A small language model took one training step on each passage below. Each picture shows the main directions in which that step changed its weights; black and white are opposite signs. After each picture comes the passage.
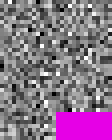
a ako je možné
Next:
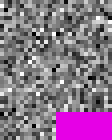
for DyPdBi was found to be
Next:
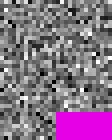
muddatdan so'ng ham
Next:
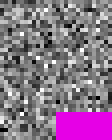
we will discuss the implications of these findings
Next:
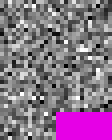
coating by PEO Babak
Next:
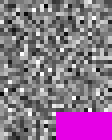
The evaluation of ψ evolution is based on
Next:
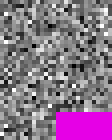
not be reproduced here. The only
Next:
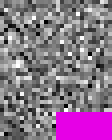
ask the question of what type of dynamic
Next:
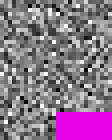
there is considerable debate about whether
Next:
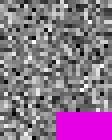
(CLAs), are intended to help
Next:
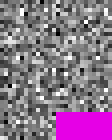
notes among various authors regarding the
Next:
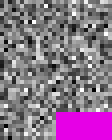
D$ decay} The non-zero
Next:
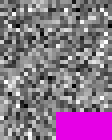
scenarios. TagBooth [11]
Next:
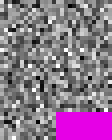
diafragma muscular regulador
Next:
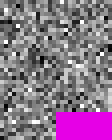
O período de abstinência
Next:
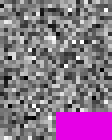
das entidades parceiras quanto
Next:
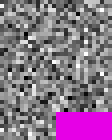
4 .000 Likelihood Ratio
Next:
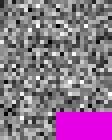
not as I had expected...the pleasure
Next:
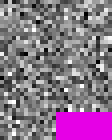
($L_\parallel \sim 10$
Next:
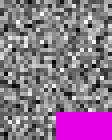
work suggest that the threshold for the
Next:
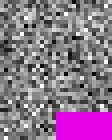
strengths, and limitations. This review
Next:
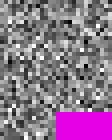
sungai (Dorothea
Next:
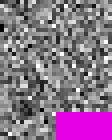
que presentan otros estudios, Ives
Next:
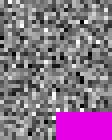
the per-mille level and are
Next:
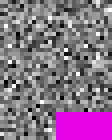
viewpoint due to its typological relation to
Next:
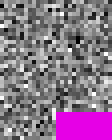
capability: Design and rationale,”
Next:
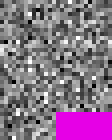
book. There are far too many to
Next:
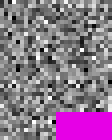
a simple ansatz imposed on the
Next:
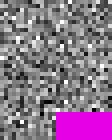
in two or more humans because of common
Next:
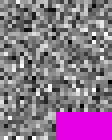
interesting to note that SHG signals
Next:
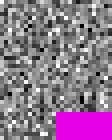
142.8 was linked with
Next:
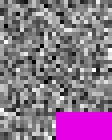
stellar blending. We specifically
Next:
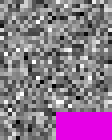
que cualquiera puede
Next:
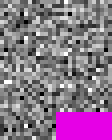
at some critical value violates (or at
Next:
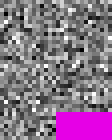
will have a low $\chi^2$, whereas
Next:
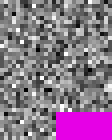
the range of $[-\pi, \pi)$.
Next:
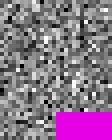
the intermediate non-superconducting
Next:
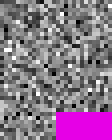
yang menganut tradisi hukum
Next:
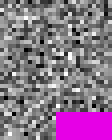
integrate different types of components such as digital elements,
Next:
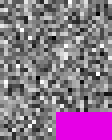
its tails become heavier with increasing system
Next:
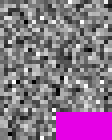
отрицательные оценки
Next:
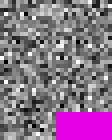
they only exist above a certain critical mass. The critical
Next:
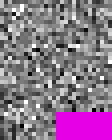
and Cooper, 2000). Thus, possible
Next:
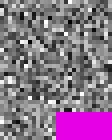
in fact refers to an entire family of
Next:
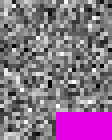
also receive contributions from the Wilson
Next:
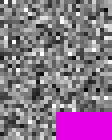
consegue-se trabalhar a
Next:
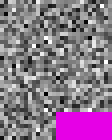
isolamento (Figura 02)
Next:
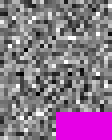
and other team members who cannot all be
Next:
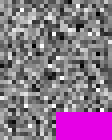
world 's highest smoking
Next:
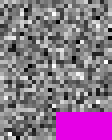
the thermocouples in the experiments
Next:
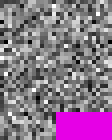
selected and what does it mean? Are they
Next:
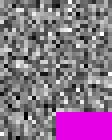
There is an opinion about the experience of
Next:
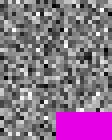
{K.}~\bibnamefont {Di}}, \bibinfo
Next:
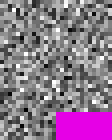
-2 \dot \phi \ddot \phi
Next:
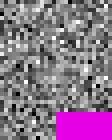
numbers of the upper and lower bands change
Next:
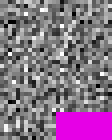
Attack augmentation starts after the
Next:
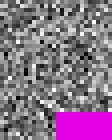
efficiency was of little importance. In this
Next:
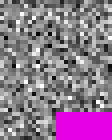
baseline for it is over twice this
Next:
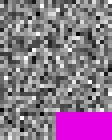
insulating stabilizers between particles and
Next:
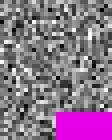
requirements. The technologies that were used for
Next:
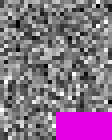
yuklamani galvanik
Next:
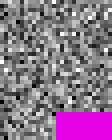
passati all'analisi delle
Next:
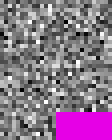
social and economic environment, instead of
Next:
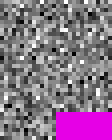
an impulse approximation calculation using
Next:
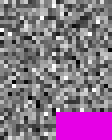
va AD) o'rtasidagi
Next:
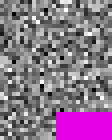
15.9% in samples containing 10%
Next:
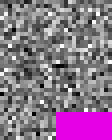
in most parameters. \begin{figure} \centering
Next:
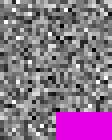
Street vendors generally feel
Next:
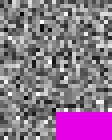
valid. For the ones that are no longer
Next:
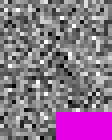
pre-op PSQI Score
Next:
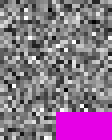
the light curves in the O'Brien et
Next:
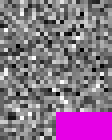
gently stirred the solution, before
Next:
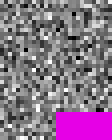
maqsadida Xitoyning
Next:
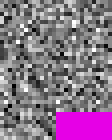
the peaks of this compound, we identified
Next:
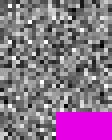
qualidade de vida do animal.
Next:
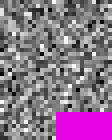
As pointed out by these authors,
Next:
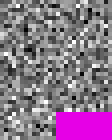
be done to liberalize the information
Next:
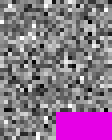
Bobojonova Dilnoza
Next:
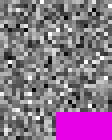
{\sl HST}/WFPC2
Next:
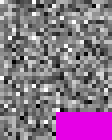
that macro-foulers could only develop
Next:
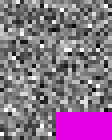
Organizations (NGOs) that
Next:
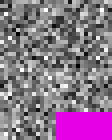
provided. References - Gumus B,
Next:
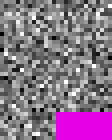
Its violation leads to
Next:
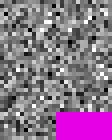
is reduced because of the removed noise.
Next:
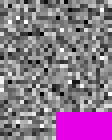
Summer (Yellowcard)
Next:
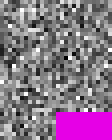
halqaro tashkiloti
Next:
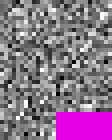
систем. В работе
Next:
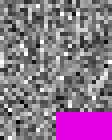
large $m$ the kink profile tends
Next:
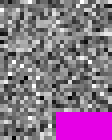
equal to or larger than 2 TeV or 10
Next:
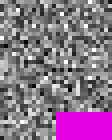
achieve superior detection accuracy, addressing some
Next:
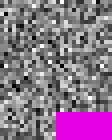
a special resource in the development of a new
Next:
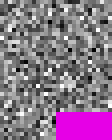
of 50bar was used for all polymers).
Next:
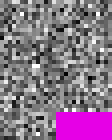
pushti yoki jigarrang,
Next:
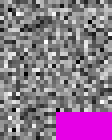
represents the on-site interaction of opposite
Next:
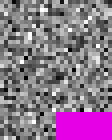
in these schools. Participation was
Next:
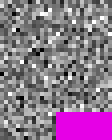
shows an electron collection on satellite and
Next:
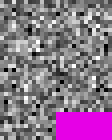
village, were not aware of
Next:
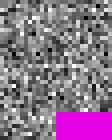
learning through art, formulation strategies based on
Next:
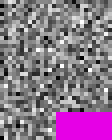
graph are considered with the academic content of the
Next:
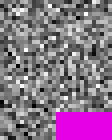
и широких штанов
